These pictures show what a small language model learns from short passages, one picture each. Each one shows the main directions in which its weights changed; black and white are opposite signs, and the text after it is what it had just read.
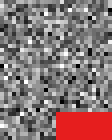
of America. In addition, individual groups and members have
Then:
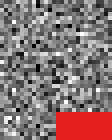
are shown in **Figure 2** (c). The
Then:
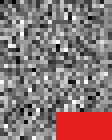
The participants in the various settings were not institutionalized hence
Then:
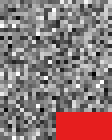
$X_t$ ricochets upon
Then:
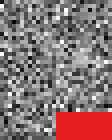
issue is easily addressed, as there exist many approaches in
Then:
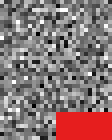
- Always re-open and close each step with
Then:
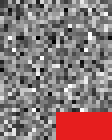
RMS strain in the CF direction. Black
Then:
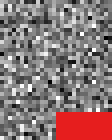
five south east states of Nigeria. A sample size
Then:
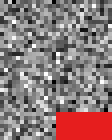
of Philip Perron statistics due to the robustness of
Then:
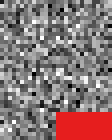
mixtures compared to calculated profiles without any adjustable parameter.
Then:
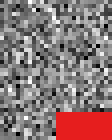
\begin{eqnarray} R\equiv\frac{{\cal
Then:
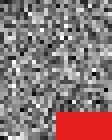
the simulated environment. The agents can also perform actions
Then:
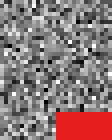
any peak different from that at $120^\circ$. This
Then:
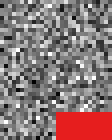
H$\beta$ and He \textsc{ii}
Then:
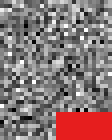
its outsourced companies, and some local state
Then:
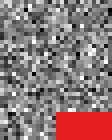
the dominant diquark correlations in our calculations can be
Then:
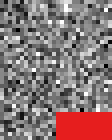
has an important role to play in the rural economy. In
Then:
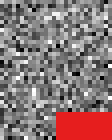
Medical Immunology (LMI), Department of
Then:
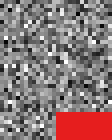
arise but they cannot be easily identified. Generally,
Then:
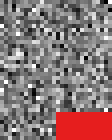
.}) \putrectangle corners at
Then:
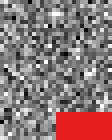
health crisis, countries worldwide felt the
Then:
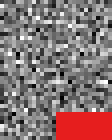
positive across all rules and remains statistically significant or marginally significant
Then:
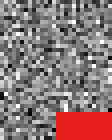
a nominal fraction of 1 µmol
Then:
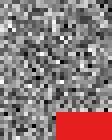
GPS-based clock disciplining has also been
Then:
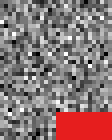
\etal New Sum-Trigger system for
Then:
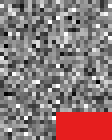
rich cultural practices and cultural heritages of
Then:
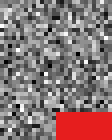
The SCM focus on the sustainable relationship in information sharing
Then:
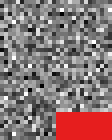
- space but the converse is not necessary to be
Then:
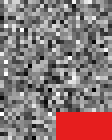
susceptibility testing and the identification of persister cells, is
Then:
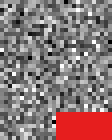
55,538.94 hectares respectively.
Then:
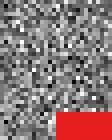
varying level of resource availability. Suzanne:
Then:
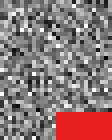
\email, \thanks, \homepage,
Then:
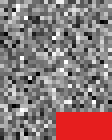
dependence in their spouses [9,10].
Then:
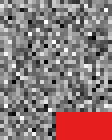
Goutam Saha & Benazir
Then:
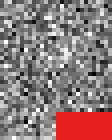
efficient as the one from cytoplasmic ones and
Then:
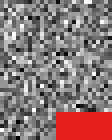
population. Such pumping excites extended layers of the population
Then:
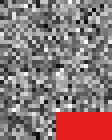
E. Validation Strategy Full empirical validation is
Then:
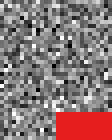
were scared but the Great Sage Atri
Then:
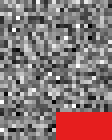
were no differences for ST. PDC6 was not
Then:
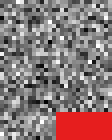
been extensively studied based on ethnographic,
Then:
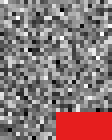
for that particular row in the count array, for example,
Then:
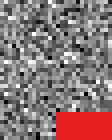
for liberation from patriarchal oppression
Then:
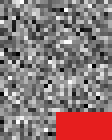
disregarding a series of variables presented simpler results.
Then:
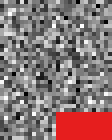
part in individualized exams of their condition, thanks
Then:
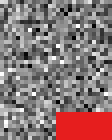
wasted obtaining partial data. They make it possible to
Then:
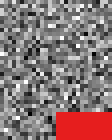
signal computation} \label{app:alignment} Each
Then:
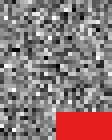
(or node) represents a point of choice for a
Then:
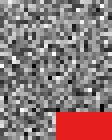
these comets and discuss the neutral gas ionization mechanism at large
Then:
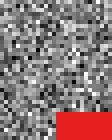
explore an unknown area under low-bandwidth conditions---a
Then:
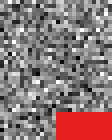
¹Department of Psychology, University of
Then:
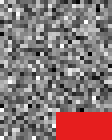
Differences in Application usage SNSs usage X 48
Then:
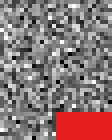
communication. To address this issue, we propose a distributed
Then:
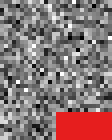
\begin{document} \title{Dynamics of
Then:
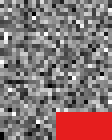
historically been investigated in biochemical and genetic terms
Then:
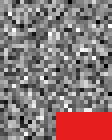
it is [42]–[44]. In the preparation
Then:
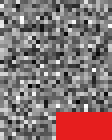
packet parameters are $k_{0}=\pi/2$
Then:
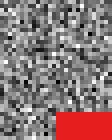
for the inducible isoform. In general, the
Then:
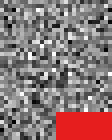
Research on Exoplanets (iREx).
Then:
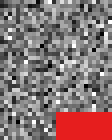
19]. Fog is a middle layer between the cloud and
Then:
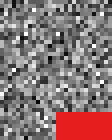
learnable class token, which is later used for
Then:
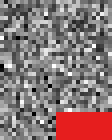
and theoretical, of the present work. As a first
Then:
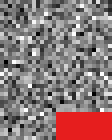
to values of the aspect ratio larger than one, we have
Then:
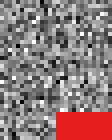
Beef in Indian Dietary Traditions*
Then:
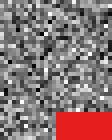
- The fatigue behaviour of the three industrial
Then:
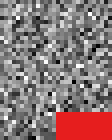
and nonequilibrium spectral function to illustrate the application of the
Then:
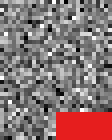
Governance Initiative} }
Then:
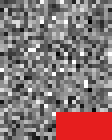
in principle a one-time cost per dataset, but datasets
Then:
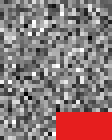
manner as for the system. It can be shown that
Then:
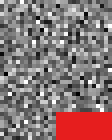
follow orientations in both spaces, and restore
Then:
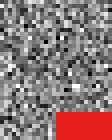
language education, which is acknowledged by the world trend
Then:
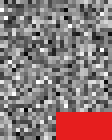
$Si O_2$) and additional screening effects due
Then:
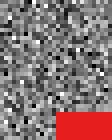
system of government as pushed by KADU
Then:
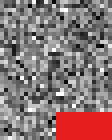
10$ \%) relative to the values of the free
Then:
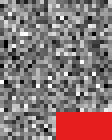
was found: the renal form of primary
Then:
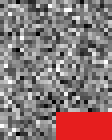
event was attended by 24 experts, including members of
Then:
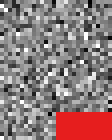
bias value nearly equal to one indicates that the structure formation has
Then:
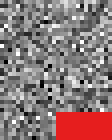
and Training Objective} With the pattern contribution, the
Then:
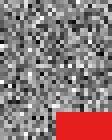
d. M., Xavier, M.
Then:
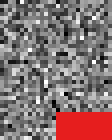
understanding the general patterns of functioning of discourse in
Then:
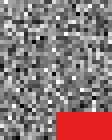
the adpater $A_i(\cdot)$, its
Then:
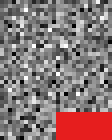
Particle fluid interfaces contact angle dynamics active particles
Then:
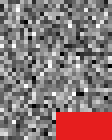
dipolar interactions between wires in addition to anisotropy,
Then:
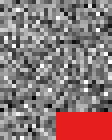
are many conditions where surgery is indicated. These include
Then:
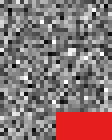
Moon on S2'') is that for chip
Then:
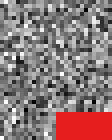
case of knowing the path loss and the channel statistics.
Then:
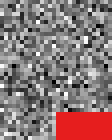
gravity waves} (the so--called smoking
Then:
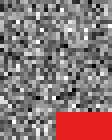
remained an elusive empirical and practitioner question
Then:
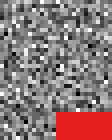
environment. We present the results and demonstrates that the map produced
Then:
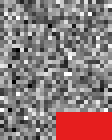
inventions involve unexpected combinations of
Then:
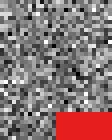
CdS nanocrystals upon ionic
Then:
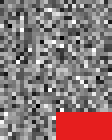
geometry composite parts for UAM and commercial air platforms -
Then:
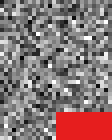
and modify classroom activities according to their preferences;
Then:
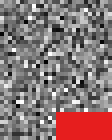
IFN- γ anti-inflammatory
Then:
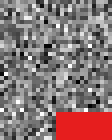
(1). Co-Integration tests This is used
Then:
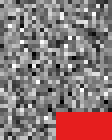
paper can be accessed through the following DOI:
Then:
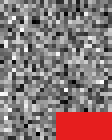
Iceland on the western slope between the
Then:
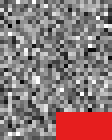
If indicated by an arrow, bosons may undergo transitions from state
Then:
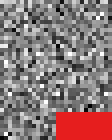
the interactions do not compete in this direction. The excitation
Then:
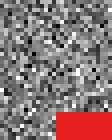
AA, ID and CA Data analysis:
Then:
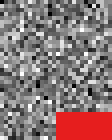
training is terminated later. The performance of the
